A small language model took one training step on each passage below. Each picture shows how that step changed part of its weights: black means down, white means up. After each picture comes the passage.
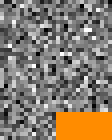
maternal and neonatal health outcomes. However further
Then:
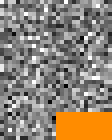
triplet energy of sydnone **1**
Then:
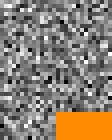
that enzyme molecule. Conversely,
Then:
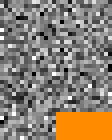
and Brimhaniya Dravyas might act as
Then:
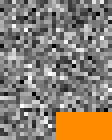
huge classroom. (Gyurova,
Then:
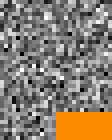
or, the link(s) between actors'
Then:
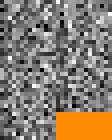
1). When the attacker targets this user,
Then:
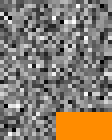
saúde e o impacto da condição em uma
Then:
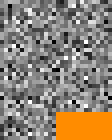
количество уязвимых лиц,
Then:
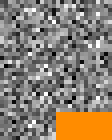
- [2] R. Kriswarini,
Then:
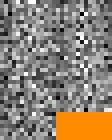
the tumor cells. A study on high peripheral
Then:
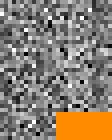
microemulsion, produced using vegetable oil.
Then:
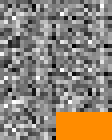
САТНАЗАРОВИЧА 17
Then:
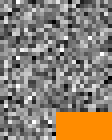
алкозамок, скорость,
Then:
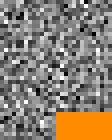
это чёткость, компактность,
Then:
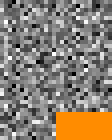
M.Yu. Bukharin,
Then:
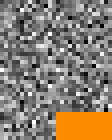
stage of an Automatic Speech Recognition
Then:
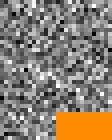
inhibition. This inference is further borne out by
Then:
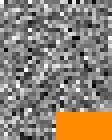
mysl*. No 6. Pp.
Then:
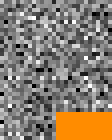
mga negosyante at mga estudyante
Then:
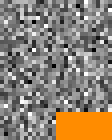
dialami bersama-sama.
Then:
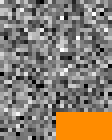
course, they heavily rely on referenced
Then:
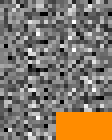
do falo. O mesmo poder que o falo
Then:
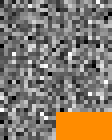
romance. And its clear visibility from long distances
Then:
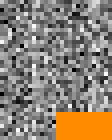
її назад до Росії в
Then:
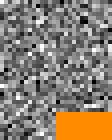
auch eine längere Krankheit oder
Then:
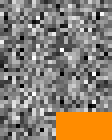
the research aims to present the functionals of assigning
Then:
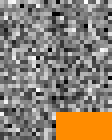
two steps. First, replacing custom industrial
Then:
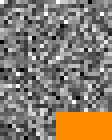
what is happening or will happen;
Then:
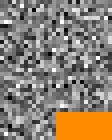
jumladan soliq imtiyozlari,
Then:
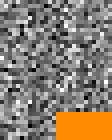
несколькими коллегами
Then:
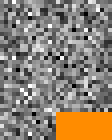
la Figura 4, se observa la diferencia del
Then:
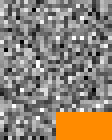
Blouberg Nature Reserve
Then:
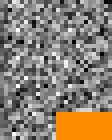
10 to 15 seconds, while reduced with the prototype
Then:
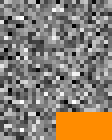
dengan kebijakan SPP. Para pemegang
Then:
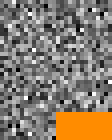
digital skills, impacting technology-enhanced teaching and
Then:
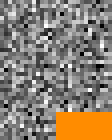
perform efficiently.” Table 1 summarizes the
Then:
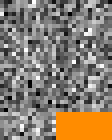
of instances, there are various degrees of
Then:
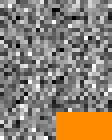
de amparo contra el JNE ante el
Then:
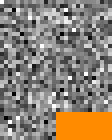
mazkur fondagi toshbosma
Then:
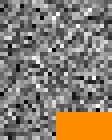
considered. All the pictures which are taken from a
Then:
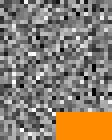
elements have been acquired, the bank’s service
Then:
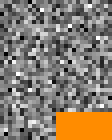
exacerbation risk, slow the progression of
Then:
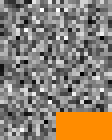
проблемы, дискуссии. –
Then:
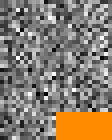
all other industries. In the context of the
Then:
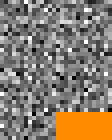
oshirilishini ta’minlash hamda
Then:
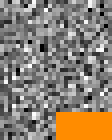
each of the different segment-length
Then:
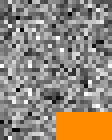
than specimens with 25 mm hole although the
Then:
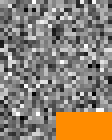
(n.d.). *Estimation of Power
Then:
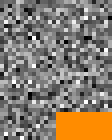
e'tibor qaratish zarur.
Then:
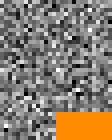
and Environmental Microbiology, Penn State University,
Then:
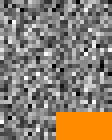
a broad and inclusive collection of users provided the
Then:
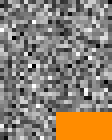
detection of curvature change in the temperature
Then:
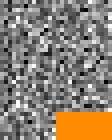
$\gamma\delta$ Tc, gamma/delta
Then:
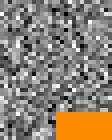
окисления жирных кислот.
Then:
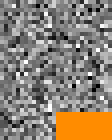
змінює традиційні канали
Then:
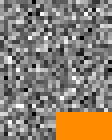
number of parameter combinations 6750 775
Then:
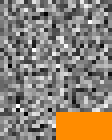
лица не является уголовным
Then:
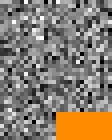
methodological tactic, and a powerful invitation
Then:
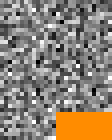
Підготовка майбутнього
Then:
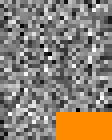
of panels on the airfoil $N =
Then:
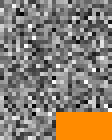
want to do. The same situation was also faced by
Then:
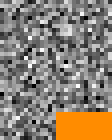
breast to suckle for six months Lá
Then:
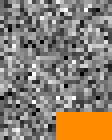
un producto es más relevante que lo que se
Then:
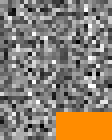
are in control of the power converter industry thanks to
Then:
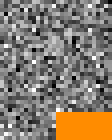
talk of Intellectual disability. Is there
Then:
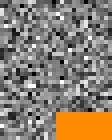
Key words. Ahmad Donish,
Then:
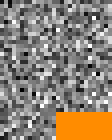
confirmed for the first time in a genetic
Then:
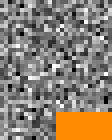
menggali pengetahuan secara empiris
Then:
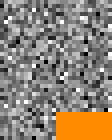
доцільність використання
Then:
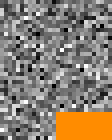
Dictionnaire des relations de travail.
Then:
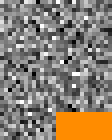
harus bertindak bijaksana dan
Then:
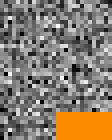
data and reviewed the manuscript.
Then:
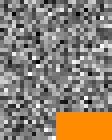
and, in some cases, can cause death by
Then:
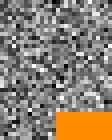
Detection System (IDS) should be used to
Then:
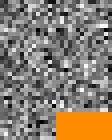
disinfecting affected areas. However, these initiatives
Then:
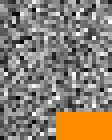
a radical change in the first-line management of
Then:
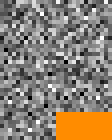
Behm FM, Ramsey C,
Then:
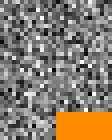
underwater photograph showing a large,
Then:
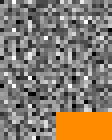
van werken nog overheerschende, in de
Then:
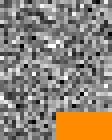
ishlab chiqarishda, tabiiy charmning
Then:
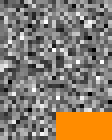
within the borders of EU. Special
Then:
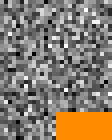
strengthens personalization and participatory engagement, spatial
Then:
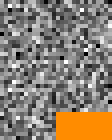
Certain new and rare species of
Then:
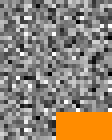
зовнішнього середовища.
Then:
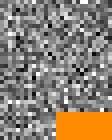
juga ketuntasan klasikalnya
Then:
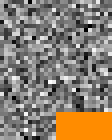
entomofil, boshqoq yoki qisqa
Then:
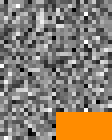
paper) would have reached the reactor site
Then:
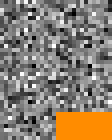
Science, Technological Development and Innovation, Republic of
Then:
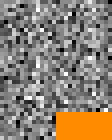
embargo, introducirán el euro tan
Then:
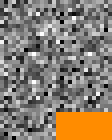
da Constituição da República de 1988,
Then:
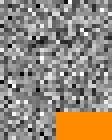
жамиятимиз ижтимоий
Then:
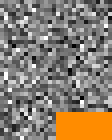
at structural slopes & structural depressions, with
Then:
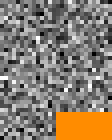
age the need to discover and nurture them into great
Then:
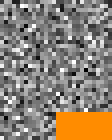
practice score was excellent 1(3.33%),
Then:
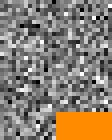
our scientific heritage, educating our youth in
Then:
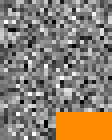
yaratish va tanlash; - 3)
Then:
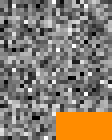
chloride, keeping suitable control.
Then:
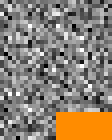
والهبات، والخطأ
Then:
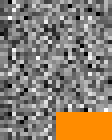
nutritional values using less chemical which protects the
